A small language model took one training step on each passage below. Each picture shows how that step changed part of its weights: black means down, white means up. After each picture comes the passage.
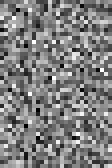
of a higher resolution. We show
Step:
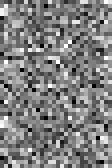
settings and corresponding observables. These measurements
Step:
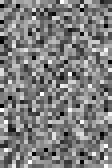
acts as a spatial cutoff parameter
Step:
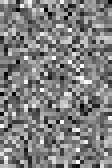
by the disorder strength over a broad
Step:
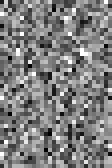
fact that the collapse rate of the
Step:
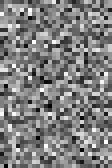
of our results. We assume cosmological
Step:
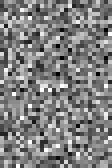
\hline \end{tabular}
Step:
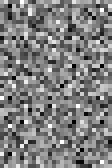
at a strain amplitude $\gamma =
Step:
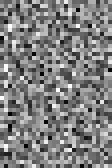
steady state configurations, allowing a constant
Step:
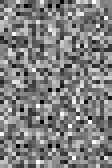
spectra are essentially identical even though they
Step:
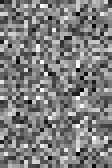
charged current reactions off the
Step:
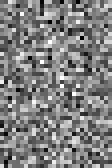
to the variable $\{u \in
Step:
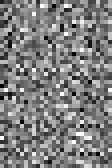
of the refractive index across
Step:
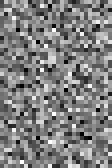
multipole components of the angular power
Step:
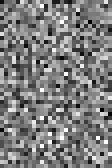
a leading position in academic
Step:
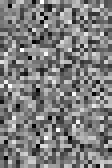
nm$^3$. To define the
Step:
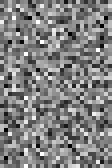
Monte Carlo event generators using the
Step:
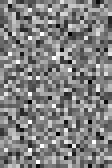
Strength and GS demonstrates a
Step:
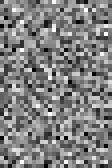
relativistic Newton-Lorentz equations
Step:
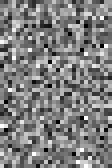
neutrino mass. We written the relative
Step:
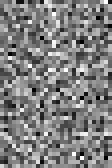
row and $q$th column
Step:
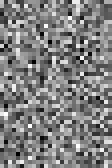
by LL theory $-$ is often
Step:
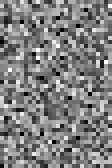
start state $S_1$
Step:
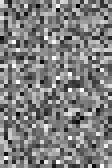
do not appear in neutrino energy
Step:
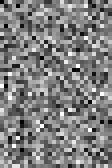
the plasma electrode, we could
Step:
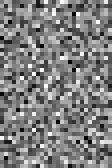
classify machine types as the
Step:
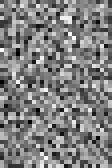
functions for generalized multiple inverse binomial
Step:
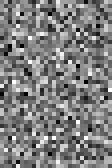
function can be generalized to nonzero temperature
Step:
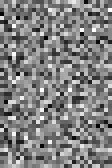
to observations due to the radiative transfer
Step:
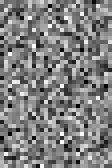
algorithm with 20 hits at each
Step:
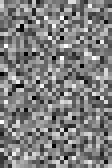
underlying theory of TPV and
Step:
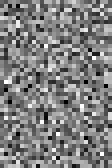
in agreement with their linear analysis.\\
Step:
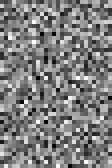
the transmission. For example, it
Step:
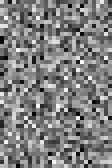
should include a characteristic dilepton mass
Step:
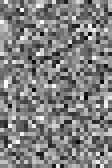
discussed shortly). Graphs
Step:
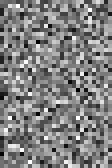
bright star whose spectral type is commonly
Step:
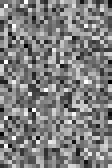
a boundary flux. The computed peak
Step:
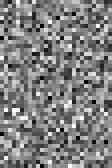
our theoretical results with FE simulations
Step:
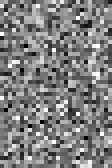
antisymmetric wave function strongly
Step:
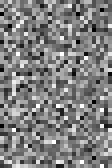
backgrounds to like-sign dilepton
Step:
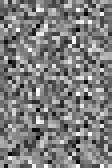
1.5 -- 3 larger than
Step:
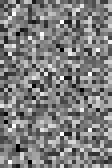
the primary beneficiary of the
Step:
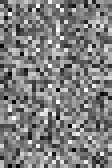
vector and chiral multiplets are
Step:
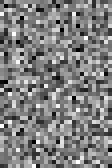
accelertion, can be determined directly
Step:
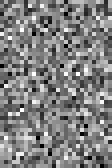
probability that $u$ belongs
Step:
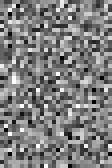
zero mass. Indeed, since the
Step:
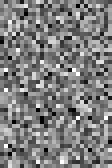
but the incident flux is more
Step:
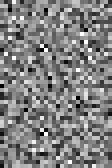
protoplanet. Related
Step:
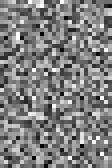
of a five-dimensional analogue
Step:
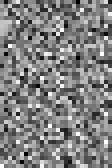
rather than merely fitting the
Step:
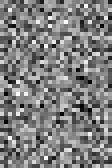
in the $4$th
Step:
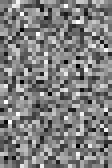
than -1, which is the
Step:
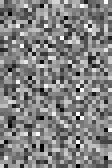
EAs can be combined with various
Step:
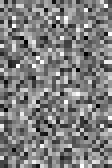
range scanned for the parameter
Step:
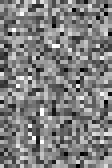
follows: \eqs{
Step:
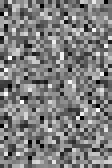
experimental observations can be reproduced,
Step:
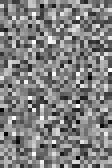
for example: microphone
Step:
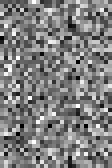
if there is no net external work
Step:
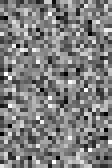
be proved as a smooth and
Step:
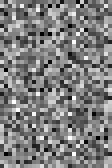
assumption has been adopted in previous
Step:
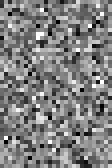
slow rotation rates.\\ The experimental setup
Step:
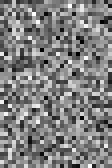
evolution of the fireball which leads
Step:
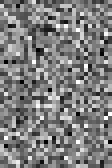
der Kruit, P.
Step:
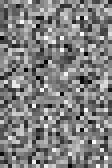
are used to evaluate the performance.
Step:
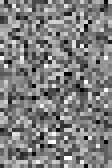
spectra B and D have been shifted
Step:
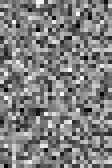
due to their various functionalities,
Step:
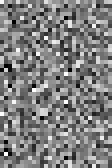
cosmologically favoured
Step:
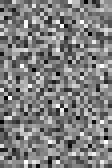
been supported by the grants the
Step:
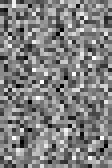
arises in several current lines of
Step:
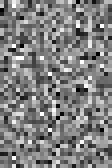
makes it possible to derive an explicit
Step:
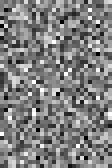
are conceptualized and computed from
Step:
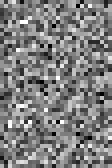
that is by its derivation,
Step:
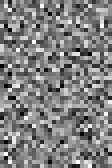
uniformly spread around the star
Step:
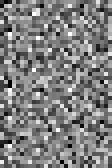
European Union’s
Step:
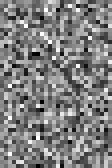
wavelength channels are shown here, the
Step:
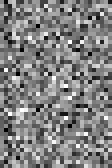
and $\varrho$ is the energy
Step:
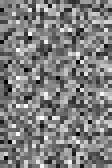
We have found that the value of
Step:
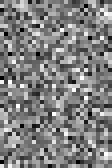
each as spherical $(\theta,
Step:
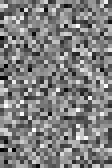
corresponding to the attenuated
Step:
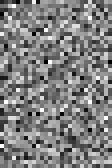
achieve such perfect synchronization.
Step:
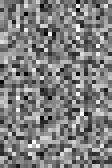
technique is very low. Finally,
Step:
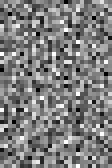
collide or go to the same
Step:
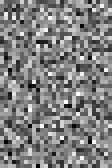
silicon sensor (with an
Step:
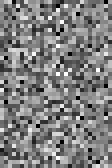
are contingent and may not
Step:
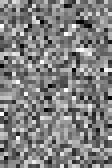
position with the nominal one
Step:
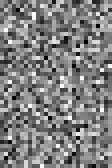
0$. Since the four possible choices
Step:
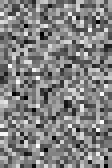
estimate is hardly more precise than
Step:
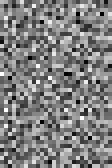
to the pure PbSe
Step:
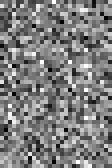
coupling between the inflaton and
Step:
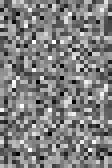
of the lines then sets the
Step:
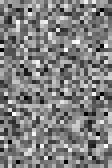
temperature to avoid degrading the
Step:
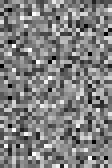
To achieve an efficient vision
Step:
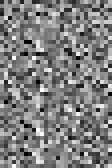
bright free-free emission,
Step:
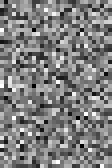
are enough in order to obtain an
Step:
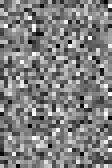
\right\}$. Finally, according
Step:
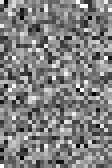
estimation of it we can use a
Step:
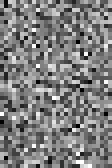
using the prompt framework can subsequently
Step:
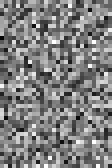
is also possible to say that
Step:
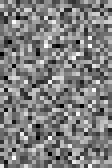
and non-linear activation functions between
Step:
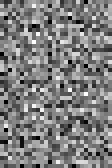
calculation of the lattice potential, the
